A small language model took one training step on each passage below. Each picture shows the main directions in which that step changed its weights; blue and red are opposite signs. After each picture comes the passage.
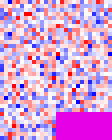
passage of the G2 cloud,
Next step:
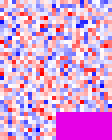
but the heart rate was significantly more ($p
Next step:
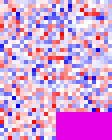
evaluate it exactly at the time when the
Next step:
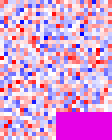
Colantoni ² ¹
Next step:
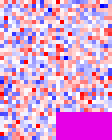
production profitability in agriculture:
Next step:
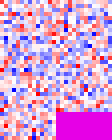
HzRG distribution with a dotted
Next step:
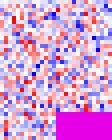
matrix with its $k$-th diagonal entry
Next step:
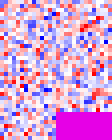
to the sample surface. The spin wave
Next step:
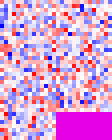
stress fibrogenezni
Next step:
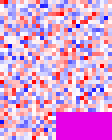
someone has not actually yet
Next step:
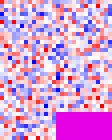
relevant physical and geometric
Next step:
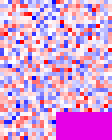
thyristor-based rectifier
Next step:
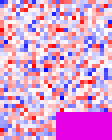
the literature⁹ and their
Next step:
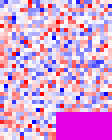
sources in a high-resolution simulated
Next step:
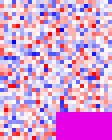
study area 5. Summary
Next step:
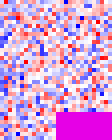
are numerous presently called them as
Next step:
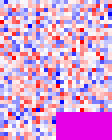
notice the wood-based products, the
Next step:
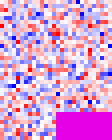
present. At low network utilisation
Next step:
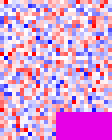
might drift the vessel
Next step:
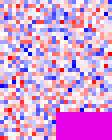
general well defined Lorentz covariant
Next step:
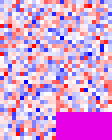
will induce forces acting on the
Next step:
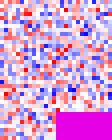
with cubic on--site potential and
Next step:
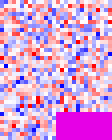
from the center of the free end of the
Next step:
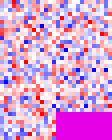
biological worlds" (p. 6).
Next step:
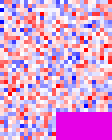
Forum for the Prevention and
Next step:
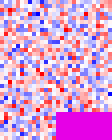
{ (k!) \Gamma (k+\alpha
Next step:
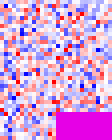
percent of the private sector
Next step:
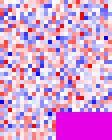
media usage and marital
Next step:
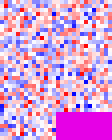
This phenomenon further illustrates the
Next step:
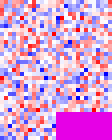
damage, hence leading to a
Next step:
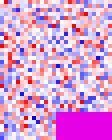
that make it perfect for M2M
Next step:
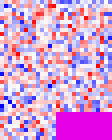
whereby a joint could be washed
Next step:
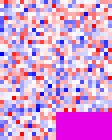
sustainably produce many key
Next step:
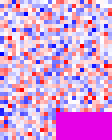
an encounter is a relatively
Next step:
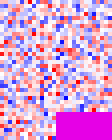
rheometer; stiffness; group
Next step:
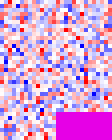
(with a range of 22 to 58).
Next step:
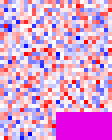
mould and thermo-cured in
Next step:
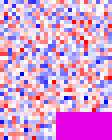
message "Information" that includes
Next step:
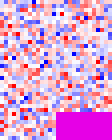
skills [13]. According to
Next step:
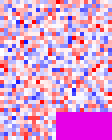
only request the four parameters of interest:
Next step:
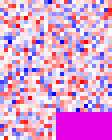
modulatory pattern characterized by initial
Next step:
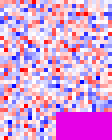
serviceability of 7 years. In present
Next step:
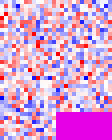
straightforward algorithm should be
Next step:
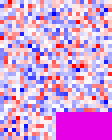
from primary to secondary to high
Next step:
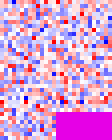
3. Research Results 3.1.
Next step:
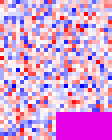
{Rodler}, {Lewis},
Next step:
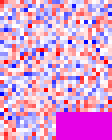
a trend, especially since
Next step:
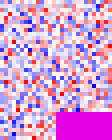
highly Alfvénic
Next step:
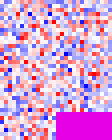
Kingdom: Plantae
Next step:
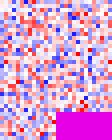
of conformality changes completely the way
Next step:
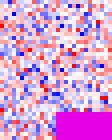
The discriminator's output determines
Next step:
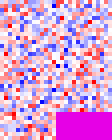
a training or no skills in dealing
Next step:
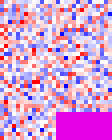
the correlation between the non-IRAS
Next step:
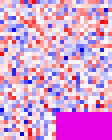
of the Europeans. From all
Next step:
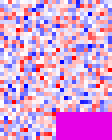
*The Guardian*, and is a
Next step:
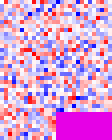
there, the motion of dislocation
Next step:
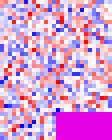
the laterality of the IC.
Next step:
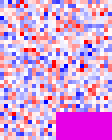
in the tenth century this
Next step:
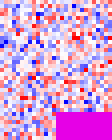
endian \\ \hline \texttt{int}
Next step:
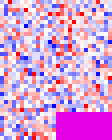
(\ref{i2}) together with
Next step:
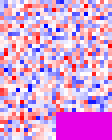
these effects, the paper recommended
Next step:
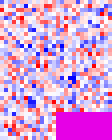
exchange of keeping their personal
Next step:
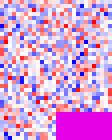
size distribution can be easily controlled
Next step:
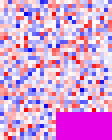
as classical correlations. Moreover
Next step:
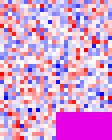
increases quite monotonically during the
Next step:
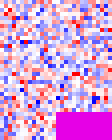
\end{figure} \subsection{Quality
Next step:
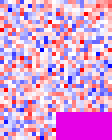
E.L. is a senior
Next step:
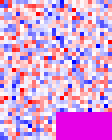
presented in section3. We derive the
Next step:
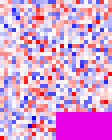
controller of flexible joint
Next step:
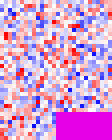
pressure was defined as systolic
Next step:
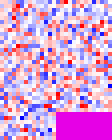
sample $\tau_{\epsilon}^{*} \sim
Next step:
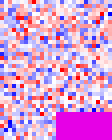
importance of initiatives to improve
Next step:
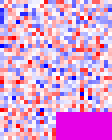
for steering two-qubit Werner
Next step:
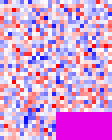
that no experiments on animals were performed
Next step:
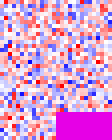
protect health and safety
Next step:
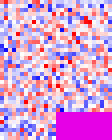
workload, available resources and
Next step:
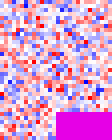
that attacks can be used individually
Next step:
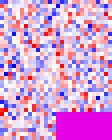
SME prior to electroweak
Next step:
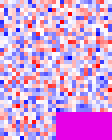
to facilitate intimate contact
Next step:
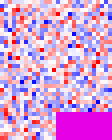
system except at tire natural
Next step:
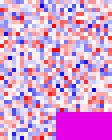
$n_{CAS} \times
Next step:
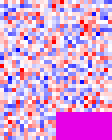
individual activity [23, 34].
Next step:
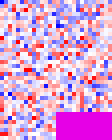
the pump wavelength is close
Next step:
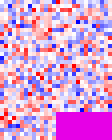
remedy for bronchitis
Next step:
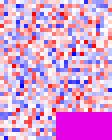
idea coincide with idea of
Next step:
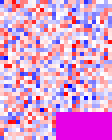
hadron colliders, there is a
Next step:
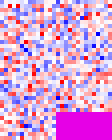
content, bulk density, rock
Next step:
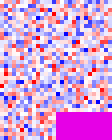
dynamic of \method{} is
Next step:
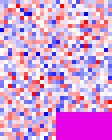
Femto BS antenna gain
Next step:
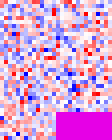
institution or the individuals and is
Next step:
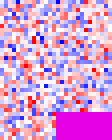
= 7$ deterministic regressors and
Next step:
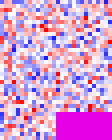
divorce than with seizure
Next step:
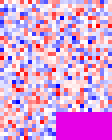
Hamiltonian without driving can be
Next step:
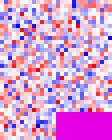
and non-proline residues
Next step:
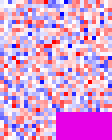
V_{y})$ (left), and the
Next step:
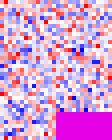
plate-fin structure with random
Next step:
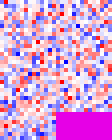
it only works when the undermining effects
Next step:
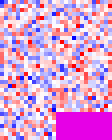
the numerical job evaluation and the factor
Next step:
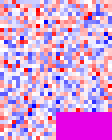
1.0ex\noindent The combination
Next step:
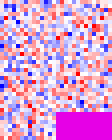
not comply with the necessary
